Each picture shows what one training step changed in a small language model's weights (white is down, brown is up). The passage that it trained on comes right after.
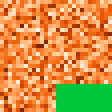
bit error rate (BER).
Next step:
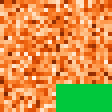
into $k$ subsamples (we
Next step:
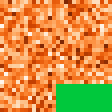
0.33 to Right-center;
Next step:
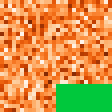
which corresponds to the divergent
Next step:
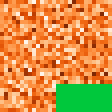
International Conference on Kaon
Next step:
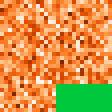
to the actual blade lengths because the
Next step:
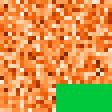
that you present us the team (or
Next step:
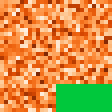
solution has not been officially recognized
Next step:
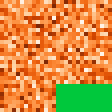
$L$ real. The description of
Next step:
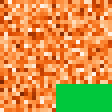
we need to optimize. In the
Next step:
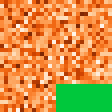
among children exceeded similar rates among
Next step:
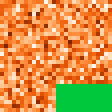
extract of each sample with 2ml of
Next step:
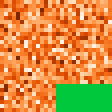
Process** 528 During the
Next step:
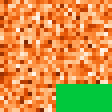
active solutions is that those often need
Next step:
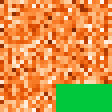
of requirements to some graphical
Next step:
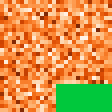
hajmi ko'p
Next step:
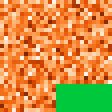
Std. Err. |
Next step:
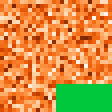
Prof. Traas,
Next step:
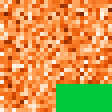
از شاخص‌ها و
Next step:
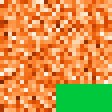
the CMS strip and pixel trackers
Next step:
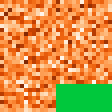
був класовий
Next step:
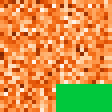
of which he spent in prison)
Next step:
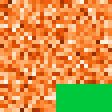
developing necessary algorithms that take into
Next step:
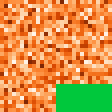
that the algorithm for determining the
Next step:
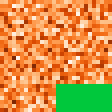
Rydberg state decay,
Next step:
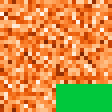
метода усреднения
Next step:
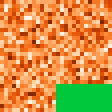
peso, possibilitadas pela
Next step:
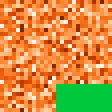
e que têm encontrado
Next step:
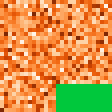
the red solution, on keeping for
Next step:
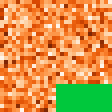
creating an atmosphere where
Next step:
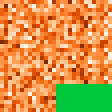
the language of the period is important for
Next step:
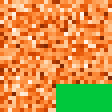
patients were divided randomly into
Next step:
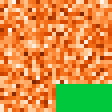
highly porous extra free valences
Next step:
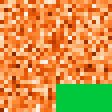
información falsa,
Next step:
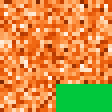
pengertian surat
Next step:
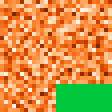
Voraussetzungen und das
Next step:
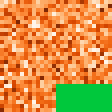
anionic HCl potential energy curves
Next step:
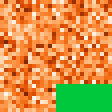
one-to-one correspondence to the
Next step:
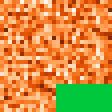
controversial. Early work
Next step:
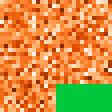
are parameterized by some simple functional
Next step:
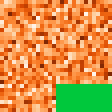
offer dedicated tools for
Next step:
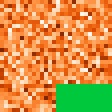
the adoption of AI in your
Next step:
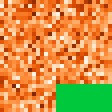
De Caro-Barek,
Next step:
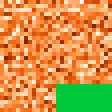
very similar spectrum is predicted for the case
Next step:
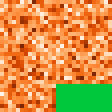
the inner Galaxy (but
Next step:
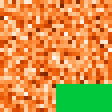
points which were distributed randomly
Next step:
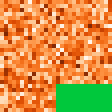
such orchestrations.
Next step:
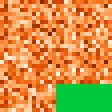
and type IIB string theories.
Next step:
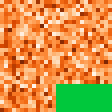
information facilities (constructions)
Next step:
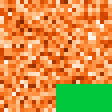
armate, în urma
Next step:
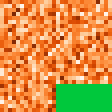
triturada e de basalto
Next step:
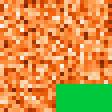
activated charcoal.
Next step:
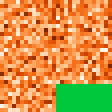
\subsection{Spectral scaling
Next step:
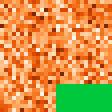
even words and their meaning vary
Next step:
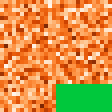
(80 mmHg) the value
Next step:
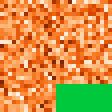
coordinate origin, the center
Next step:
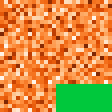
This conclusion also holds true for
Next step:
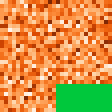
The probability of compound nucleus formation
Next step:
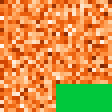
you are welcome to work in the
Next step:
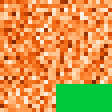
region in the world; and surrounded
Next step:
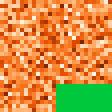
the only way to solve QCD
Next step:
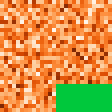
pretending to be fundamental while
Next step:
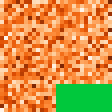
helicity amplitude data for all
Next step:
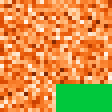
Hahn series (when
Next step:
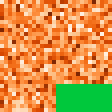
surge in import competition
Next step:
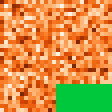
що, ймовірно,
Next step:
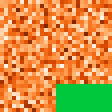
ninety-one school
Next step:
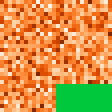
all of the targets in our sample we
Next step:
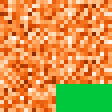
is based on the use of the
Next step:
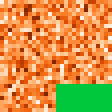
total price changes in daily
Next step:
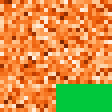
ylabel={Log time taken},
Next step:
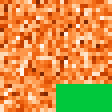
chain drastically alters the temperature
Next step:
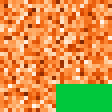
that above the diagonal exits through the
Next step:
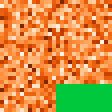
other. Project experts also
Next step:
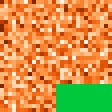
remains of the hydrogen envelope
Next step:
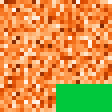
con fenómenos que me
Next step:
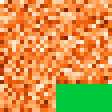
Drysdale River
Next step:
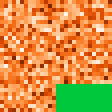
Nakagami- m channel
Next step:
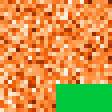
magnitude of the correlation (i.e,
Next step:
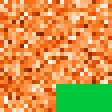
with girls' participation.
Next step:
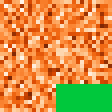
a seguinte: “No
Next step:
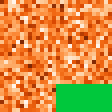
Kongalva, who was the
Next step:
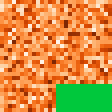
jamiyati. T.
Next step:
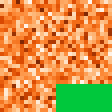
changed, as well as the media
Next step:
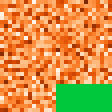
also been observed in several physical and social
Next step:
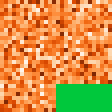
the canon be altered or
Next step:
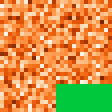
які залишаються
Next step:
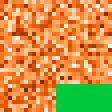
sources with $S>2.5$
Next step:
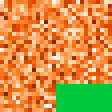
using \eqref{coordmap}.
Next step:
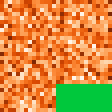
As an intervention REBT
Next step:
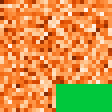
may be due to glass surface
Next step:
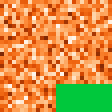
to PPM), which results in a
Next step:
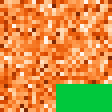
feasible solution, as it risks
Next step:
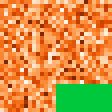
target the increasingly dramatic change in
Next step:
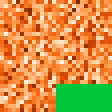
posyandu yaitu
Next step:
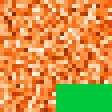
ve makinelerle olan
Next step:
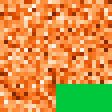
angle 2$\theta$ is defined between
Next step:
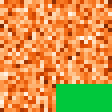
industrial systems, powering a
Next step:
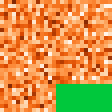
leads to an overdensity
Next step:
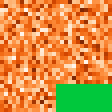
Error, Weight & Error,
